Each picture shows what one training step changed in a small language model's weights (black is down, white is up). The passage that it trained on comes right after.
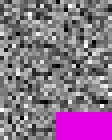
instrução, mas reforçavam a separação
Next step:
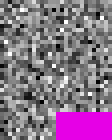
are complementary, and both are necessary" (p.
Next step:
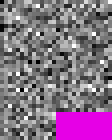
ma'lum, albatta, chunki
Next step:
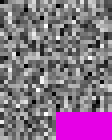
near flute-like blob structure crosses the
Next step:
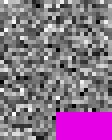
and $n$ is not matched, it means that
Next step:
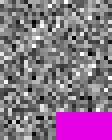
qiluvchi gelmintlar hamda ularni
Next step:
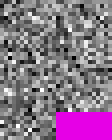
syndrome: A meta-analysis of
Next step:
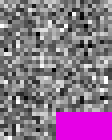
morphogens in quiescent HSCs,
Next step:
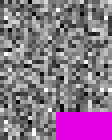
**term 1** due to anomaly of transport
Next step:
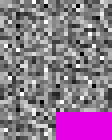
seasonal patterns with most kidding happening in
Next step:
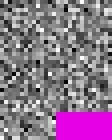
novo quadro de professores. Após
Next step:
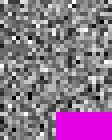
balance following violations of others' rights. In this
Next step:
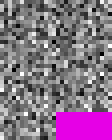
the analysis. It was concluded that original data with
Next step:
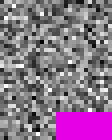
is because, as noted above, such a bridge
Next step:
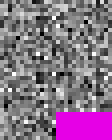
cell state \tilde{C}_t with the results from
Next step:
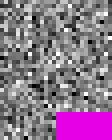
suscitado fuertes debates respecto hasta
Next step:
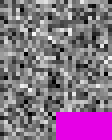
finanças descentralizadas – onde
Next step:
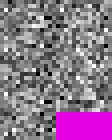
*Muhasabah: Jurnal
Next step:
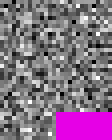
arriving vehicle equal to the maximum allowed speed
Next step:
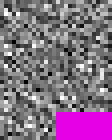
de Beers da American Geriatric
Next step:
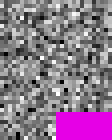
P(t_f) \rangle}\to
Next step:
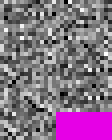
Avaliação do Desempenho
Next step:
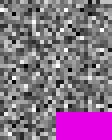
mentioned, in the DKCA all sites are updated
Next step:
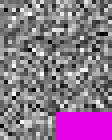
\\ $H_0$ & Initial slug
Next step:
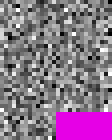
parameters are the same as in Fig. 1(a),
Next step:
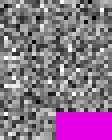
detector, (a) interference is present only at
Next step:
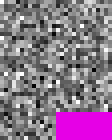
*Lm* 05CEB711LM corresponding
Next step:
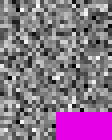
que el capitalismo neoliberal se haya
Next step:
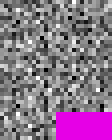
foi realizada a partir do procedimento metodológico da
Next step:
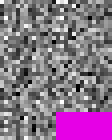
pul oqimini ijonlantirish ham
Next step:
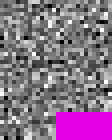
however, the APG energizes the scales around that
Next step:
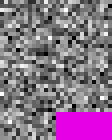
research was conducted in 2023–2025 on the basis of a
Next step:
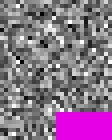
patches of shape [$N_{ch}$ x 2
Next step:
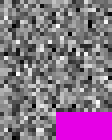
bepul ovoz yozish
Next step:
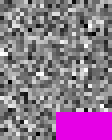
han sido la fuente de numerosas
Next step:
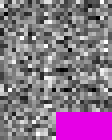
spacing, $h_s$, across the chip
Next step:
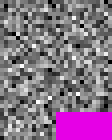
ko'ra olish, agar iloji
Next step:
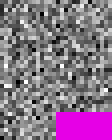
ega bo'lish imkonini beradi.
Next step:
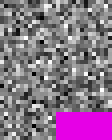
is reached, outstanding loans amount to
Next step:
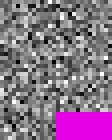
superior impact properties compared to the rest. Generally, the
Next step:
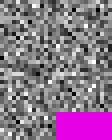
Yajima Y, et al. Social support,
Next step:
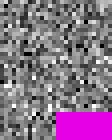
famous book of Babur which is written by
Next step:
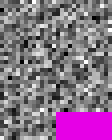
olib guruhlagan.
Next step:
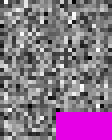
Saúde (DATASUS) e Organização para
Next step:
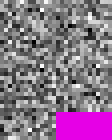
sensors in all three paths. In path 1 sensor
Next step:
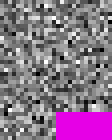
FRT1}. A rigorous asymptotic treatment
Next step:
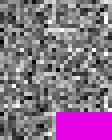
The main reason for going to large $D$ is
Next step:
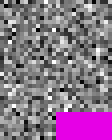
Machine) which is a framework consisting of a
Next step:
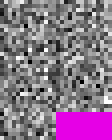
job components (called tasks), lack of information. In
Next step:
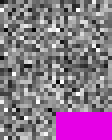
приспособленные к произрастанию
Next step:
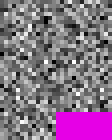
boriladi. Keyinchalik ular
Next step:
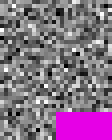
Historically, coexistence-based melting
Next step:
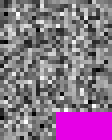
parto en periodo expulsivo con dilatación
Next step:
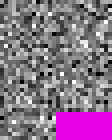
main carpet for the tents of the
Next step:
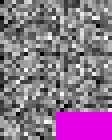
«Форма должна быть
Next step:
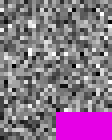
Final Output Based on the results, obtained skill
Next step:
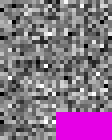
If you have any questions or would like to chat,
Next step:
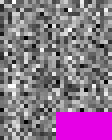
способствовала четкой и
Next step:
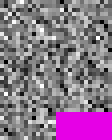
the level of environmental awareness of second year college
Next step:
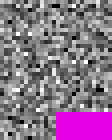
simulations of the gluon propagator in Landau
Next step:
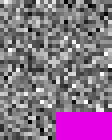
can be shared with cores operating on other chips
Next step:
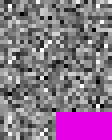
of user $n$ at the beginning of round
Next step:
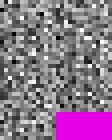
with usually outstanding upwelling processes.
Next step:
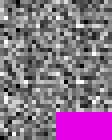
(немесе балық
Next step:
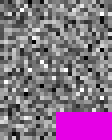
to produce new knowledge, and encouraging large scale participation
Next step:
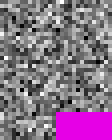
leads to unhealthy swelling and fast
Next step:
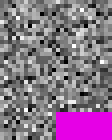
Zelinskii, S.A.
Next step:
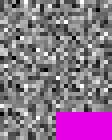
one's community. People who prioritize security are
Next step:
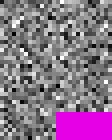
impurity site is small, the spin and charge of the
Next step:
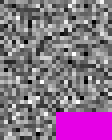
Liver, Bone, Lymph node,
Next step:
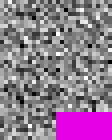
доречність визначення правового
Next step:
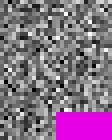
the group of area-preserving
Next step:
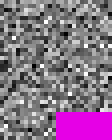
\end{figure} \end{document}
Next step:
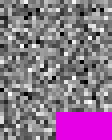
the FORS1 spectrographs, and
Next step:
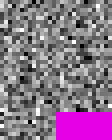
of CBD in pharmaceutical and
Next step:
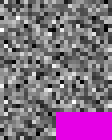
проектами; а також складним,
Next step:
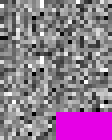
the process of a personal transformation which was not outwardly
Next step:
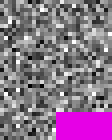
2\% from the ones of the modified Laughlin
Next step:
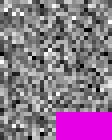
4, somewhat = 3, little =
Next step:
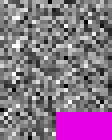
Transient Facility between 2019/11/01 and
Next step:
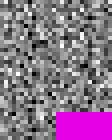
la interpretación para cumplir las disposiciones,
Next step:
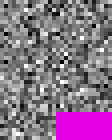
The solubility of benzoic acid in
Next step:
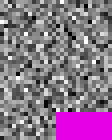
populyatsiyalardagi genlarning
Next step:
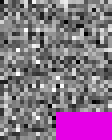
his teachers, peers, and even family members,
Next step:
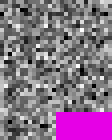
some sources showing a continuous series of bursts, while
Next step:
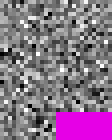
mashg'ulotlar bolalar uchun
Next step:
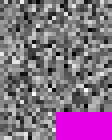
as in Fig.~\ref{foss}. The cyan
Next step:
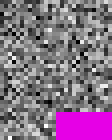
setting an end to 40 years of dominance of the
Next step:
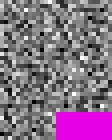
height, width, and input channel number, respectively), a
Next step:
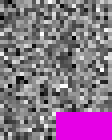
in completely different ways. For example, consider the equation
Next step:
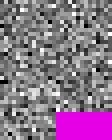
1. Powell R.J., Leech
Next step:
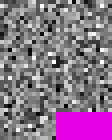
rates and delays, a fringe-fit was
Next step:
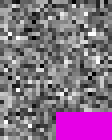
analizadas y la distribución por años —se
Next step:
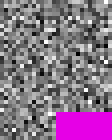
will not pass through any slit in the direction of
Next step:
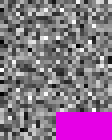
materials of the conference, the role and role of
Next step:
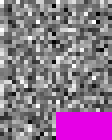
hydrogen storage is modeled solely for electricity
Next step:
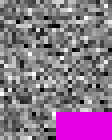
these external contributors is the focus of the next
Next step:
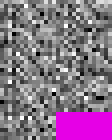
a rural area may not have access to a
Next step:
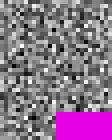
of sequence-based language models may bring even further
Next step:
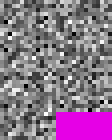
the expected individual growth rate of wealth is equal for all
